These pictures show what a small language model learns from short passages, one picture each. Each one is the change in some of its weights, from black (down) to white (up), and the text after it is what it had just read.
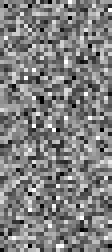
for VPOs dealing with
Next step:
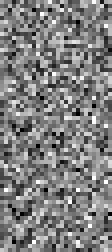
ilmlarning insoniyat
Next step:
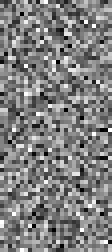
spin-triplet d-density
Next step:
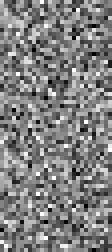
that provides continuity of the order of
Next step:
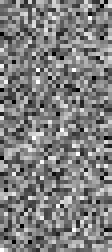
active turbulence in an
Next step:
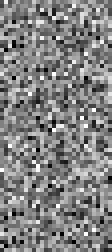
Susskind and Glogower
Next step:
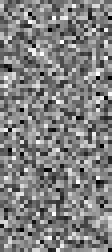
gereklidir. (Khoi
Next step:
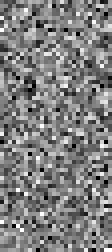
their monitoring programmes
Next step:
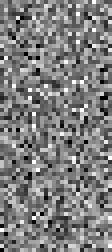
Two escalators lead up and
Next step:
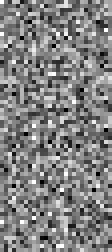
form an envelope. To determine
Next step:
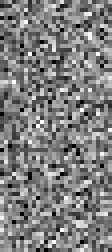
is analyzable within identified
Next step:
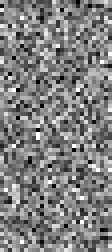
again, this time in the other direction.
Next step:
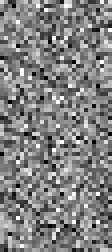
vessels were associated with improved
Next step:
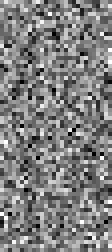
xanthenes and coumarins, no
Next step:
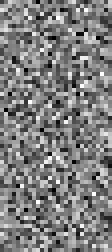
значення деяких
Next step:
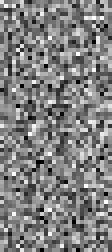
la constitución de dos
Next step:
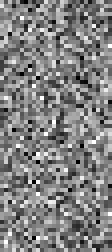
This software simulation model can be used
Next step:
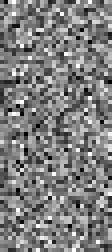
спонукаючи тим
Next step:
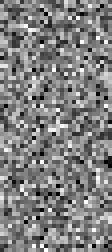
jarayon" ekanligi
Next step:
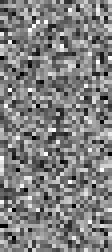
printed on 4 November
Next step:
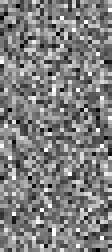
argument. At most, we must
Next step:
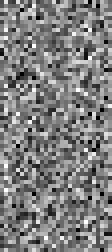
Informational and physical, internal and
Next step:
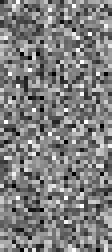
derive the $\varphi^3$
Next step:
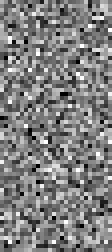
among the superconducting stripe
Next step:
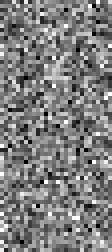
ми використали з
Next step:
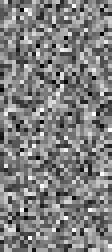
matter, and (2) the temperature of
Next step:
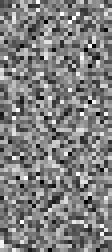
medical volumes is computationally
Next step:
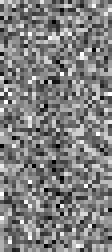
mechanism in accordance with the
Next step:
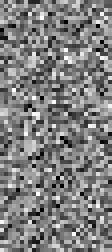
recommended in the slot
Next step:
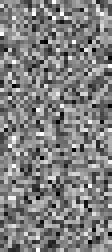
Op deze theorie baseert
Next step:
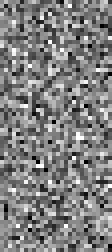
neighbours' boolean
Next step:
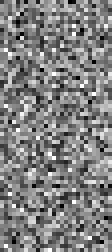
demokratiya, qonun
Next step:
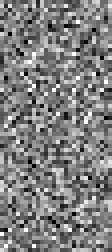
modern education system. Some
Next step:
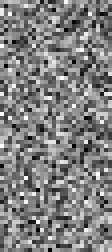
System Representation Using
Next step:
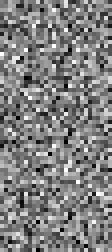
respectively, the current state of a
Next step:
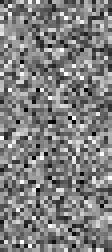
R. F., Junaedi,
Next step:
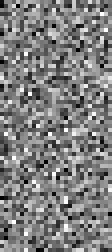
techniques will be discussed in
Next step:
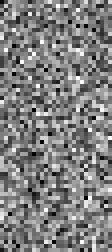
propagation of its ideology.
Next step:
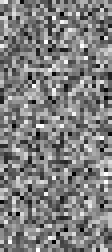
a novel method to estimate the
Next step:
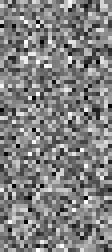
"Roadmaps" will be
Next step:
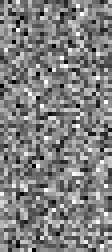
the cuvaton, modulated
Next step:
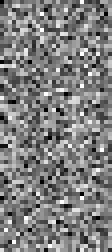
Basically, considerable attention has been
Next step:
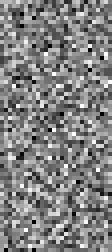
publisher={ACM New
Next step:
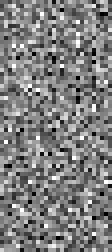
transmissible than the, herein,
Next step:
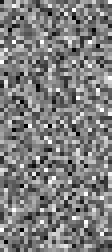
\caption{The power dissipated
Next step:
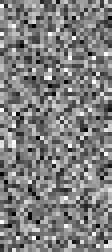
freedom $a$ in $\phi$
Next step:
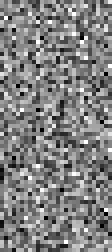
*Bull. Chem.
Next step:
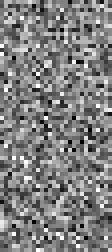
musiqa, qadimgi
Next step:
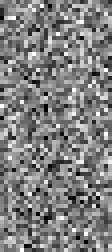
Hand Motion Controlled
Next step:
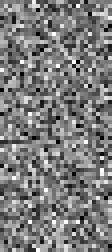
this pedagogical qualification
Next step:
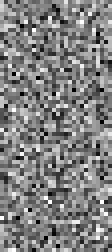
European countries. The
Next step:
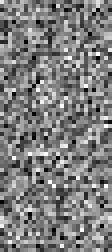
to other sequences deposited in
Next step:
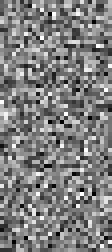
solubility of the extractant,
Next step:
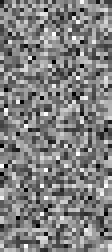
and kinematics of additional
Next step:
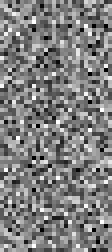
Se concluye que la Unión
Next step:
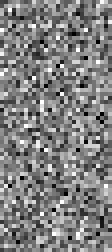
and electron inertial lengths.
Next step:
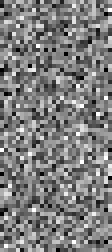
G.~Aad {\it et al.}
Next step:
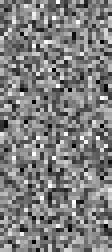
un rendimiento y una
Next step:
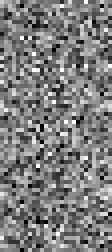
of the major elements in the
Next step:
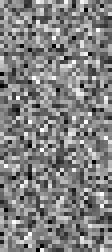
diversity estimation and characterize of
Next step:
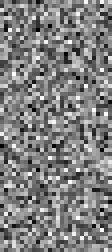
exotic nuclear structure.
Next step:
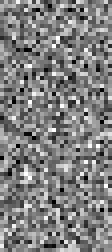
principle for blind source
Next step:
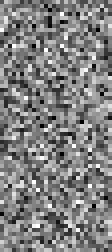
a bottle. She is thus
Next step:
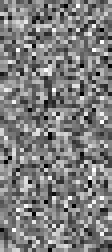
caráter interdisciplinar da
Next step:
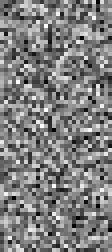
of Medicine (US), National
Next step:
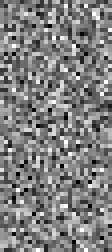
construction). Let us now select
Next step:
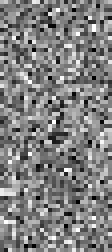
The global spread of
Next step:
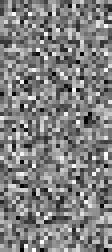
eligibility and accessibility of
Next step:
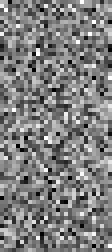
is the way to improve efficiency.
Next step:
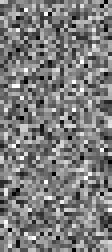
feel as if you've done all
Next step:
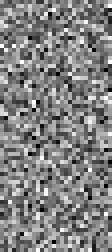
sum of the two sectors preserves
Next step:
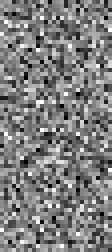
рр. досліджували
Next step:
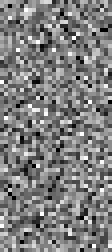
the awareness of funding
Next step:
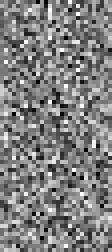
Europa, stiamo
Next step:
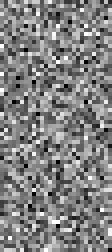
Mud content 5.18% >
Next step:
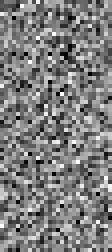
as in more detail in paragraph
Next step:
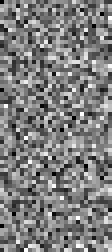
fikrlashga undaydi va
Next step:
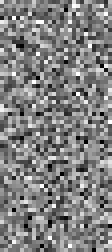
contact through plastic deformation of the
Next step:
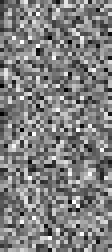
identified counterparts:
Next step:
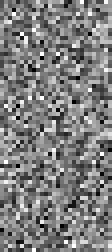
would exhibit more errors than
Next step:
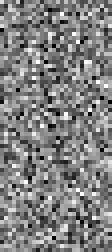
a robust model that transforms
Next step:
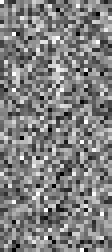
development of the team work, there are some
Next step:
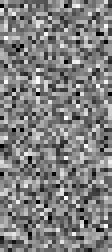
to quiescence but entered a
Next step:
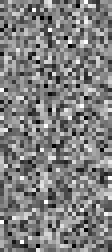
fermata. 35 Musical
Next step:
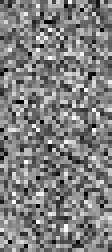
systems. The microgel bead is
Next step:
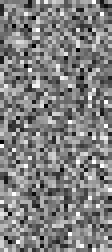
English prompts.
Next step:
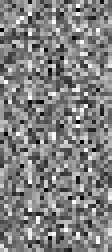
process of working with the child, and the
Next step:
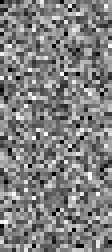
islohotlarni to'liq
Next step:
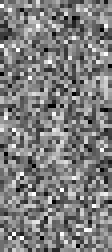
frequencies, i.e.,
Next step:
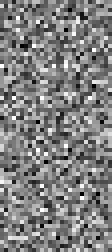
systems where heat dissipation is limited
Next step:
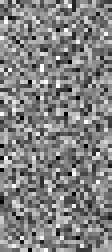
metallicity dependent conversion factors
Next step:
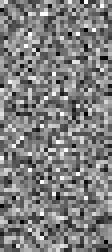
large fibroid. CA125
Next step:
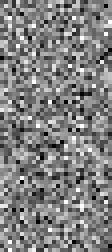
ushbu jarayonning
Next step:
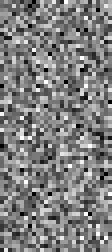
practical Qiskit implementation for
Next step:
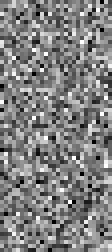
Kyiv Polytechnic
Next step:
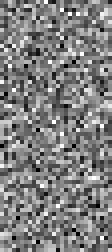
derivatives of the mesons
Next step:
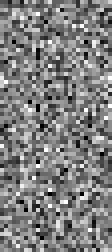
of up to 3\% has already
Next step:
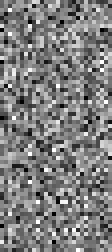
extra quark with the same spatial
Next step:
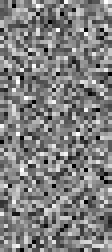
have bound subsystems. The
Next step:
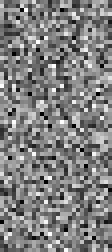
with error equal to 0.1.
